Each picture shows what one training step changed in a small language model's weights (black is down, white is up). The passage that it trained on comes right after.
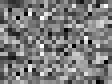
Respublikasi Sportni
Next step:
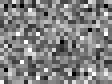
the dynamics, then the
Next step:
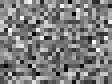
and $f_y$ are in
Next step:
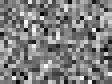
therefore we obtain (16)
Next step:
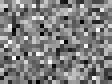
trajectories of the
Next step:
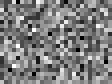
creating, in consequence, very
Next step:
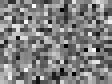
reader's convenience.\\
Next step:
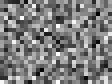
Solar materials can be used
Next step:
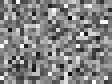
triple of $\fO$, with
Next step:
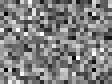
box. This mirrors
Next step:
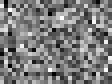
plasma particles still
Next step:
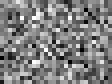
exhibits the highest data
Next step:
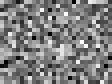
the shapes are not. For
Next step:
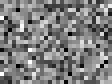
We will start with some simple
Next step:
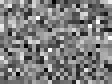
norte e depois em
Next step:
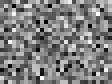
M)$ (which is possible by the
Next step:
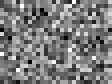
of the Vaisman metric with
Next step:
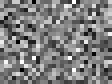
of the diagonal elements are
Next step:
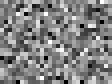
the interaction mediated by
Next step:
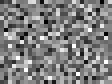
трансформаторов, –
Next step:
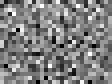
results of this paper. This figure
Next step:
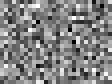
where $d\geq 1$. The
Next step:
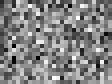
j|, \end{equation*}
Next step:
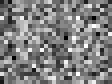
\nt \] Taking
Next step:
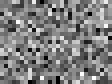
of Chromatography
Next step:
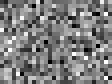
passband, where each
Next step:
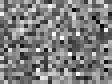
and it is only ensured that
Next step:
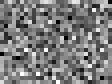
exciton condensation
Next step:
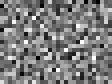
l'intérieur de
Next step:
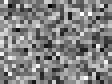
deal with such cold start
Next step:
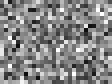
apenas 22 artigos
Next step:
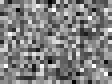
class of singularities including
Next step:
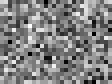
expected behavior of the density of eigenvalues
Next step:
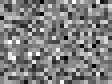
colour reconnection
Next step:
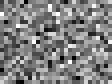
can assume that the cocycle
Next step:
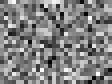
symmetries ${G}$ (see
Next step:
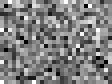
El poema de
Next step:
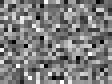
Figura 1. Modelo para la
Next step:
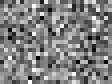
b\in S$. Then every
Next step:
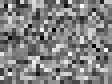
esta práctica no
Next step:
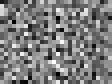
in a lower dimensional subspace of
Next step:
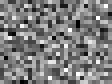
in a classical matching configuration for
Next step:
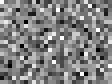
keeping explicit track
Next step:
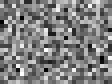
on pose $\un{y}
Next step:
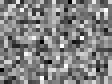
of prime products instead of
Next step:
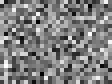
radii with $M$ for
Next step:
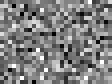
other methods, let us focus on the
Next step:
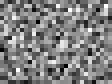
in the previous sections. The numerical
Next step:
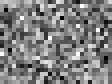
um estudo descritivo, do
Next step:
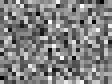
not only how a system was at a
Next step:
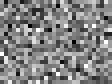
for the mapping class group with integral
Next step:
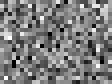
scheme has recently been realized
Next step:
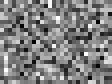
procedure; initially all atoms
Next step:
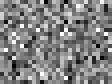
экологической ситуации.
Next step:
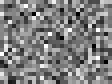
что здешнее
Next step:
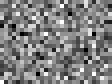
Цель статьи –
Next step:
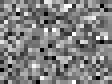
is it mediated by
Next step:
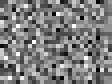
kılarak ev içi
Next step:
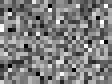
warehouse w, and distribution
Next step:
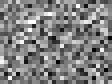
aux cris de «
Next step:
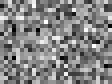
Then \begin{equation}
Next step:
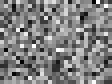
functions which are \emph{not}
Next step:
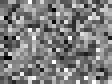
sample size in such cases may be
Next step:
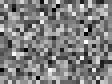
leading asymptotics for the standardized
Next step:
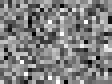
pelo adiamento
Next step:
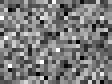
we were considering steady state
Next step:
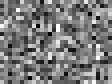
energetically unstable
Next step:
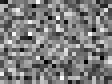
Hermitian locally symmetric
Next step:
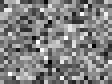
and the history of past
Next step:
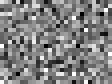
given in [1]. There,
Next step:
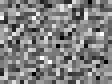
Орипов А.,
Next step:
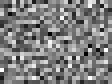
the right end of the chain and
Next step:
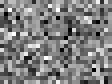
is very severe constrained,
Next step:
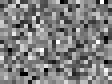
that the limit can be taken through
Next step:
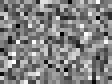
is possible to recognize from
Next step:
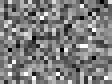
92 нафар ва
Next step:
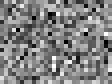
performance of (most of) the
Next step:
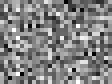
intelligent optical networks
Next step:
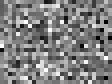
o qual as empresas
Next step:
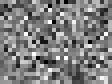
4, 2)$ designs also have
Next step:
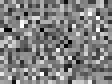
do Plano Piloto
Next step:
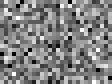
If $A$ is an open subset
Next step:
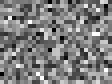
the procurement relationships
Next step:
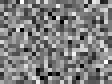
elementary factors and in terms of
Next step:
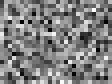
In all cases, only pixels
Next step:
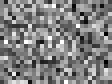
As a result, the long
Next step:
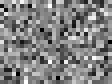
observed with electrons, with
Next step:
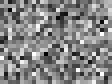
analysis we recommend H.
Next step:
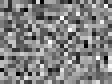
the number of sequences of positive
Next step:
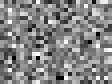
\end{equation*} Rewrite
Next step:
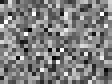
each of the cubics
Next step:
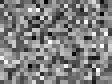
the equivalent sensitivity to be
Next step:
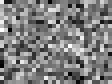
então é de grande
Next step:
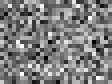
solutions and the sensitivity of the
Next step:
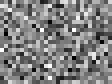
$\beta_s$ values calculated
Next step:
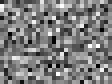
content of the model at hand is
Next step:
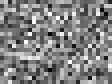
been the induction of higher-order
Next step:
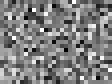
$\tau$ Yukawa
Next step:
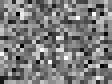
and $\beta_1$ as
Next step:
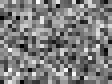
formulasi, chizmalar
